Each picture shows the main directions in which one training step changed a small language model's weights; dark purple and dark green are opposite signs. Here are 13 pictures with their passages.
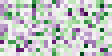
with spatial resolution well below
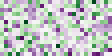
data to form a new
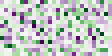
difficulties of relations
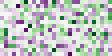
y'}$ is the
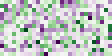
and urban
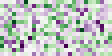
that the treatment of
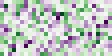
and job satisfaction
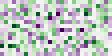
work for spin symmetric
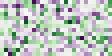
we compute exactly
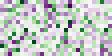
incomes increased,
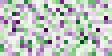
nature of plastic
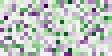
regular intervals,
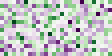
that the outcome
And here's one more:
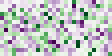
present a sample of the
